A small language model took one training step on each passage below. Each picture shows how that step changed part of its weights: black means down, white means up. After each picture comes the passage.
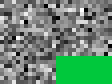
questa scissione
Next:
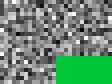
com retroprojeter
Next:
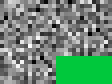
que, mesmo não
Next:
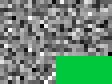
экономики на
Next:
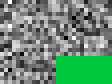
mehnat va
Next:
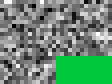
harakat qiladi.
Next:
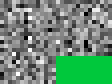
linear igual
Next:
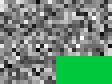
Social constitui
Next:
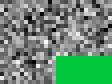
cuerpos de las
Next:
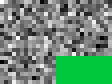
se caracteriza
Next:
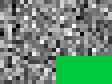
fisicamente -
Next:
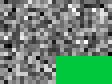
de proyectos.
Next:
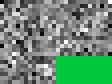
et d'entraver
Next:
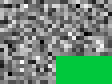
opr. L.
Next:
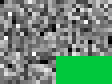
filme pode
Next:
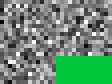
er bilan tiriklik
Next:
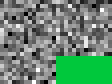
berilgan [1].
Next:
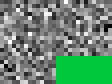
dos profissionais.
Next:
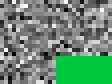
bo'lib, uning
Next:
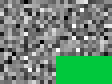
para contextualização
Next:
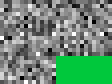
education processes due
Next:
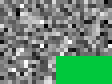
La culture du
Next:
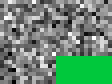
de dores lombar
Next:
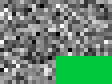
past performance
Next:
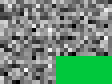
во время
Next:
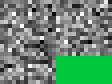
exagero estético
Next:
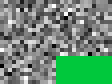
и войска
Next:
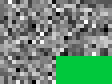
on the content of the
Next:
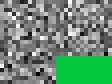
Pesaran and Shin
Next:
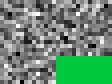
Office in
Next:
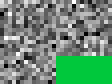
gestação podem
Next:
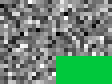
ayudan mucho
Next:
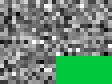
Prof. Dr.
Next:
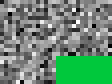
сон не только
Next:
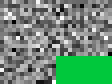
Unidad es el resultado
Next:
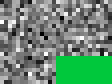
yangi ob'ektiv
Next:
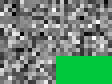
de Produtos de
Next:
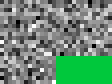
Курганской и
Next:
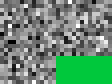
real, ciclo
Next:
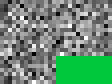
han hecho
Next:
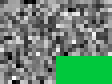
competências das
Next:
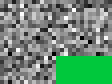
se encuentra,
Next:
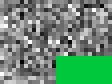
de los padres de
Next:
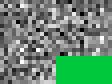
tili ham jahon
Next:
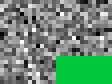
population, les
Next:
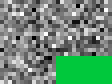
de las Cosas en
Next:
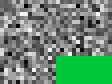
un subsistema del
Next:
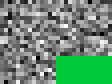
futura. Non
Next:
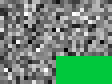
estetik didini
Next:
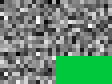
perspective]. In
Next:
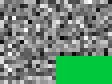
importância notar
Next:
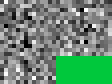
la protección del
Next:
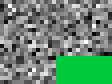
поїхати з
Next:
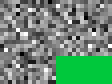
a redução de
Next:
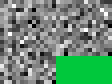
dentre outras
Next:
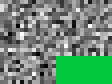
in Classroom
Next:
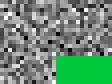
para la disminución
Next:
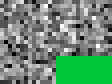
find ways of
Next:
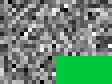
A case report
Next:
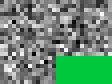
pedagog kadrlar
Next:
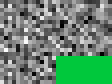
Л. В. и
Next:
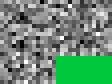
olishga harakat
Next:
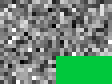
u faoliyat ham,
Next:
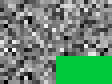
and that those
